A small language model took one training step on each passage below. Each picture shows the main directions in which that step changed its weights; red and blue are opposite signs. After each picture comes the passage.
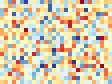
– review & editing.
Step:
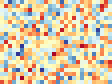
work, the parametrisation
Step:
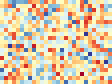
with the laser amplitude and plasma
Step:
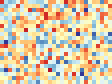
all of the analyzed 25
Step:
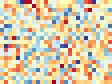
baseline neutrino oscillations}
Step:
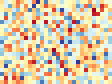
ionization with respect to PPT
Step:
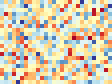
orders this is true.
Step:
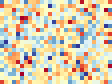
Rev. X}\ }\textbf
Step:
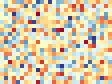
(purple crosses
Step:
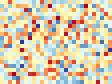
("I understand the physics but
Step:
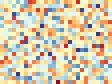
we take into account that when
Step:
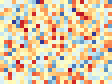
is a meromorphic
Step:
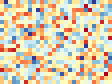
magnitude of streaming potential.
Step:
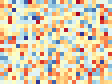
for comprehending the
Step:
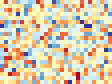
steps, abandoned,
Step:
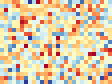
the ansatz for the
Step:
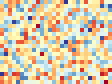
extension of MSSM.
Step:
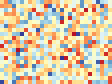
with parity-check matrices
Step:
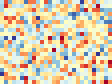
item might not exist in
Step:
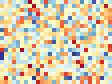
formed very early in
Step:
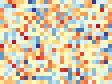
the conditional mean fields presented in
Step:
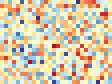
trapping horizons are the corresponding
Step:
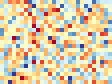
into the near-wall
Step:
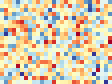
with $\beta\ne 0$
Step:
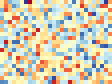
always to the conservation of probability
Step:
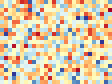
Even in the presence of a
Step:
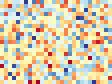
UVOT one. This
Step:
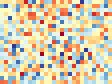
can be ignored,
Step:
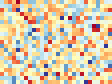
the DPU was the
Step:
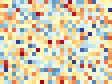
in a an integrated model of
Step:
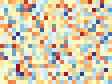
within the ring which are
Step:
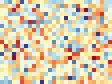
pA collisions. } in
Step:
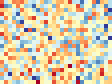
nonlinearities of the structure
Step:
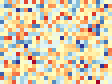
This work is supported by the
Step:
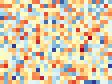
particle masses falling within the
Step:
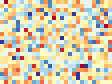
data matrix **X** through
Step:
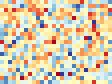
have similar shape. Local
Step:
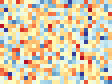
using the least squares
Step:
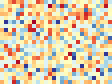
computing. In future, users
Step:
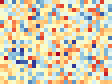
is broken. However, even
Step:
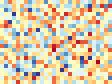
to reproduce the shell properties
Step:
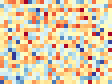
for entropy; $(c)$ follows
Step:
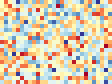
TESS light curve.
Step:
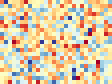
T \gtrsim \Delta
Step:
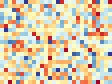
rigidity region of
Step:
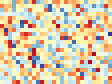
that \newu\ and
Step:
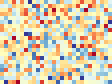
location) in an office
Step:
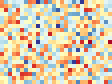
in general too large.
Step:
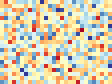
Shiode et al.
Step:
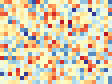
of the first kind and
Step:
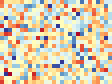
Society B
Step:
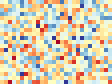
members of the topological
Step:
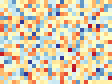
metallic ball which acts
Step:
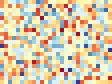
switching modules,
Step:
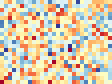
partial derivatives to
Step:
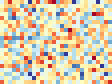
natural nanoporous
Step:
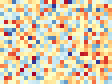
times. In particular, abundant
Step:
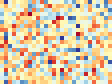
effect throughout much
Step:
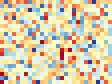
For each $g$, the calculation
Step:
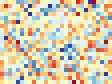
and CMEs through an
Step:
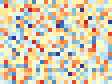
uncertainties have been considered, it is
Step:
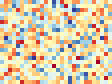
minimum. This event is discussed in
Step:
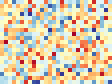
through architecture, from
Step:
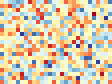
the entire sky in ten
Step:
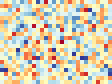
model of the sunspot
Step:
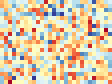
up of point defects,
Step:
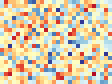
different_catalog}. This
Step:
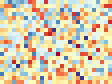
the non-trivial minimum
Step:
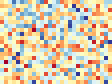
model. Furthermore, a
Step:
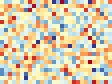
explained in the main text for
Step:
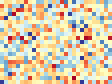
University of Colorado,
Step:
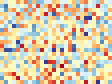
(SDR) and show
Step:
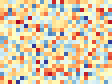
H. Rabitz,
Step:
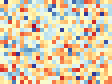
one of such geologic
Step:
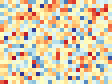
can use existing results on the
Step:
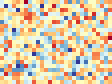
is a standard uniform consistency
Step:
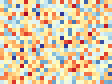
solvents with a significant
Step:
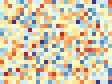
addition to three quarks known in
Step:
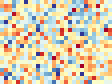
is the SED fit to the
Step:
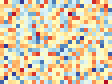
proposed method in the SNR along
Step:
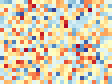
from (12) we may obtain
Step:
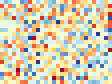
The insets show schematically
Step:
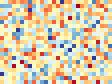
fully stochastic code for
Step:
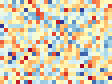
in the beam, aligned;
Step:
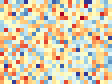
\par % In the case of
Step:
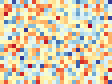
\hline \hline Sample &
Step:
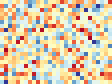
$\rho$ and $\bold
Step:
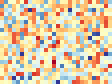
exploration. At hadron
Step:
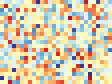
the number $N$ of
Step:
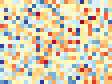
diferential rotation is less
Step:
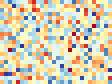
the analysis. Besides the
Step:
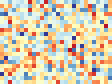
of the cloud layer in the
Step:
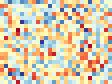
the technical staffs
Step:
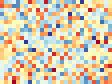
the radio communication.
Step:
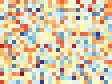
The arrow indicates the direction from
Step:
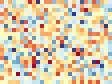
choice for the linearized map that
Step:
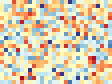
figures one can see that after
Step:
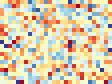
the strength of focal
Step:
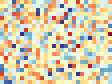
are 2--3 orders of
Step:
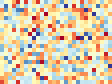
module. This is to
